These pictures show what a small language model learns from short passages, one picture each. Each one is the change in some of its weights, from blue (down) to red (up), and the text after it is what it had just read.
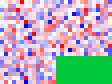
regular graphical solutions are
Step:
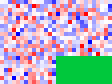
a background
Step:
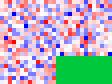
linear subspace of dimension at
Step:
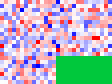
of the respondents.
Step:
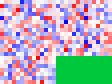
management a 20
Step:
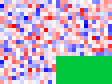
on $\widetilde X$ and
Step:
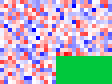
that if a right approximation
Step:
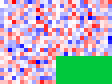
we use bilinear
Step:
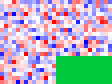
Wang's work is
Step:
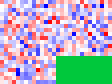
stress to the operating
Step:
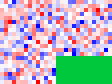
needed. Though
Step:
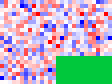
means the existence of
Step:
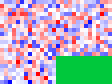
knots are related.
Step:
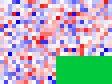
are still some
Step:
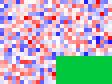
in which thay can
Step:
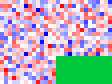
which shows that the use of
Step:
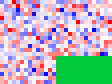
X. Xu,
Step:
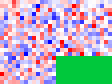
the eigenvector
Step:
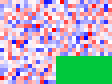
dependence of optical
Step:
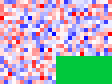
also has units of
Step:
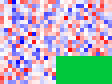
term is zero and
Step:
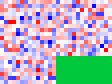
is the variance of
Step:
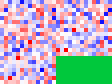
orbit. Our analysis
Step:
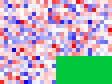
widely described by
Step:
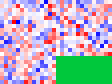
satisfies the assumptions
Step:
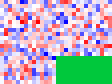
(see below).
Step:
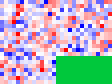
not very satisfying. Figure
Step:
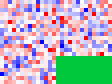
network was a complete
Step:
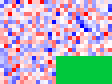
a first understanding of
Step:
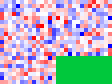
the particles as they
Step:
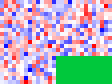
each alternative from
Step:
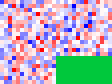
standards and AI
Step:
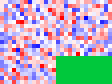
give a sense of
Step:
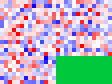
\infty} \Big(
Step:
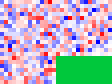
with the French
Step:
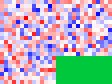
mode, and the total
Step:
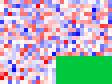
legal tools
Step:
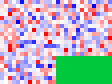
and patients often
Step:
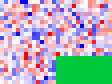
ressources au
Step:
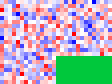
A. and J.
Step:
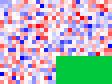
Combining real-time
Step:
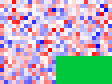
the scatter around the
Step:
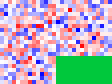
meet the high load
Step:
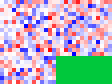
Rolling Back
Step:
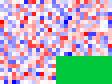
with departments - As
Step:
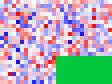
varying the relative
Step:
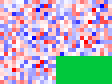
and multi-bit matrix
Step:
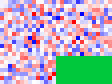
structure. In this work,
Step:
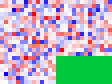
is as follows. Section
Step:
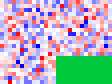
where $D$ is the
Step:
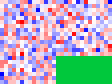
give more efficient results
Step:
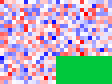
and also provide a more
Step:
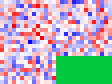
will be partial and
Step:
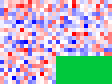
"Bills Of
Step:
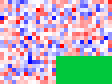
propagation model.
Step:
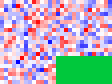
the coordinate
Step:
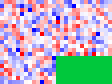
recent years, the
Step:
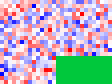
with the trained model's
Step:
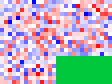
will be able to
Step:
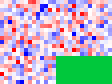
axis, are all
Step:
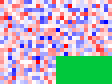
have made use of
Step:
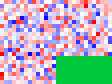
red spectrum.
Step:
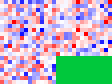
confirm that the
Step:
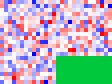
is signaled by
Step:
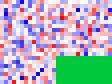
generation (5G)
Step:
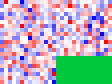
degree which allows
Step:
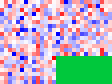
2-row might
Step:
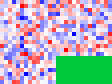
our proposed ABS
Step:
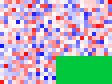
is little
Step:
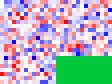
$n$-ary setting
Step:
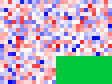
involves transformation. A
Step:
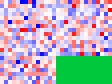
is foreseen to
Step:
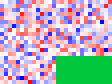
In our two-field
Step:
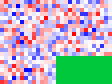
mechanism of
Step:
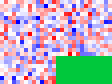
division rule of
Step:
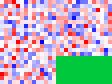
J., Zheng,
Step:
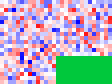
and D0 Results
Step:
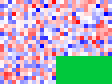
area of $\sim
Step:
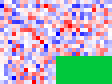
4$ and further to
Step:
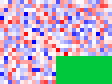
under test. The mean values
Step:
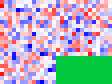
in the context of
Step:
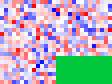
a row with different
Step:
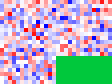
$ G $, we obtain
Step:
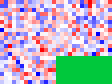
have higher density compared to
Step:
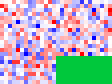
assign a learnable
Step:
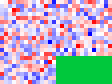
the momentum
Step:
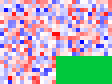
point $p.$
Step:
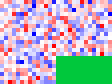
}formula for
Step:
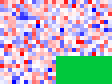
maps with venue
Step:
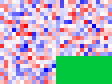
leaf respectively) were
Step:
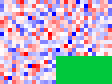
preliminary impact
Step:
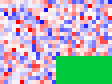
come back; and
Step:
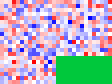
parents of the
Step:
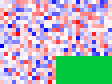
observer variables.
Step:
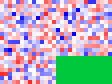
of transcendental
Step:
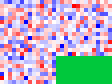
sets. Examples in
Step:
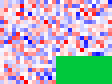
and Teaching
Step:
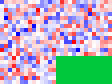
equations of this paper,
